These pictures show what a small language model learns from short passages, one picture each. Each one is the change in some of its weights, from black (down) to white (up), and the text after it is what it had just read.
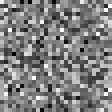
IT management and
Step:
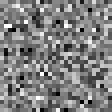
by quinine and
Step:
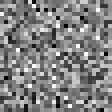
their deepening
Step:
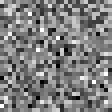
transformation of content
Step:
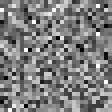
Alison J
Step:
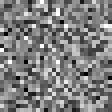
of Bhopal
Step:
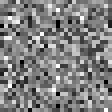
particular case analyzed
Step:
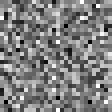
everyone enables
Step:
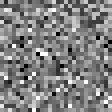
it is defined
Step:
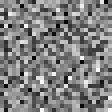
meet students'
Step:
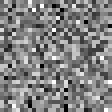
the business
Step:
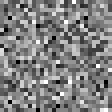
is sequence
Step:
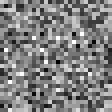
learning environment. With
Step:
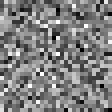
in the addicted
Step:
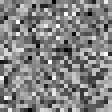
be verified through the
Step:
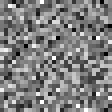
the groups were compared by
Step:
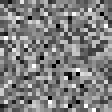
argues that,
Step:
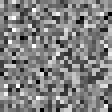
slang words and
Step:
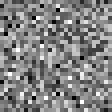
expressed in both
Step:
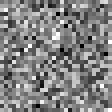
the intensive care
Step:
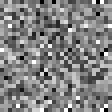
7: The output power
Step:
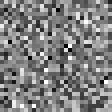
Section 8 contains
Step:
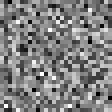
those molecules that
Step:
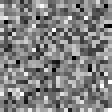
the diagram in
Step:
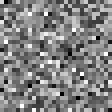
could be attributed
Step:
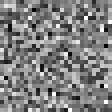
with animated
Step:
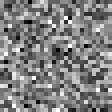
Salle University
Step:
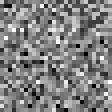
on the basis of
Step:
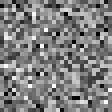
interpreting the
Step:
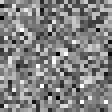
makes people
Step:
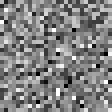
should be implemented to
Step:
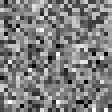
followed by treatment
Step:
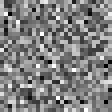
from missing it
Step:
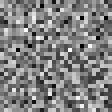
controls, recent
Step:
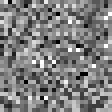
cm of soil
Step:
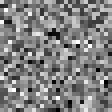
subjects; 6.
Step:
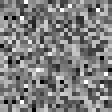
laboratory and
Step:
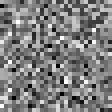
a type of information
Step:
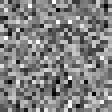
and summarized
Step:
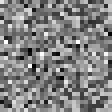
Measurements of
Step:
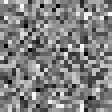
pharmacists and
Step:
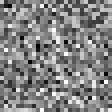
on a robot
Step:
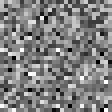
2. Each
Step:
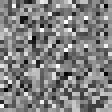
of diabetic
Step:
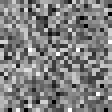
are engaging with
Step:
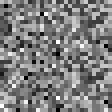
patient. A
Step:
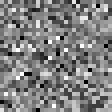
nerve Figure
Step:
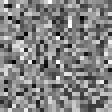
RANS grid
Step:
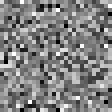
climate determines
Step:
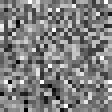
the thickness
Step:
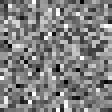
Copies of this
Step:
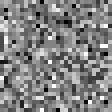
be utilized to
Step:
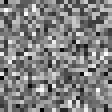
also fundamental
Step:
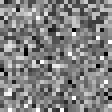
are less than needed
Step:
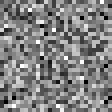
to moms who
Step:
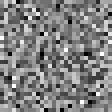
bias, but this
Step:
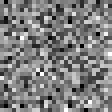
in Indonesia
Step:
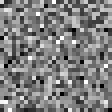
to the description of
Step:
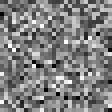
These systems continue to
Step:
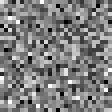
computed as described
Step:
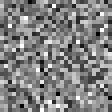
threshold values between
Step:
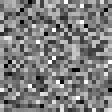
to evaluate the
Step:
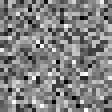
in Batu
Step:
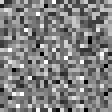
to produce a
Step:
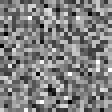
ratio in
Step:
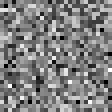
activities as the building
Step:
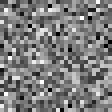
However, it was
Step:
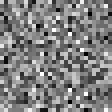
belongs to the
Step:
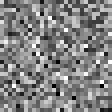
between RVS and
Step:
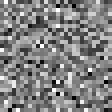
in table 2.
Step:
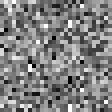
is divided into
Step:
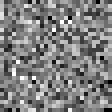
the SPV
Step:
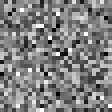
went outside
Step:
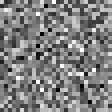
to a study from the
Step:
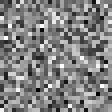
disease and insect
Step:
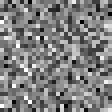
many of these have
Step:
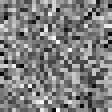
indirect learning
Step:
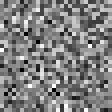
discussion of the
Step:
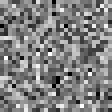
well suited for
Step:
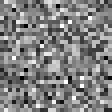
interests, **4
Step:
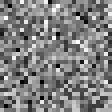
administer and
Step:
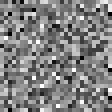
and investigated at the
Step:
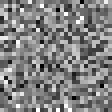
plant with a
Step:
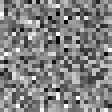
SPs to
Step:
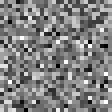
this article,
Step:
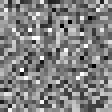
so simple, and
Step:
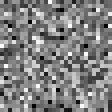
there will be no further
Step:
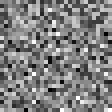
secondary treatment,
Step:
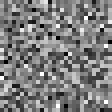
of animal products
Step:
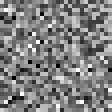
applications. For
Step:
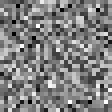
little as
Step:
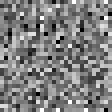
encourage active
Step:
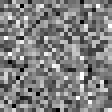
evidence. We do
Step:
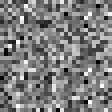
been conducting a
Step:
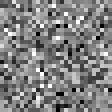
media was effective
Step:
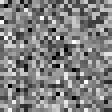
of quality in terms of
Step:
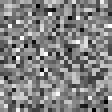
reduces total transfer
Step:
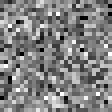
culture will affect
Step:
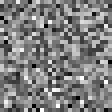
EC's problem analysis
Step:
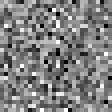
four animals
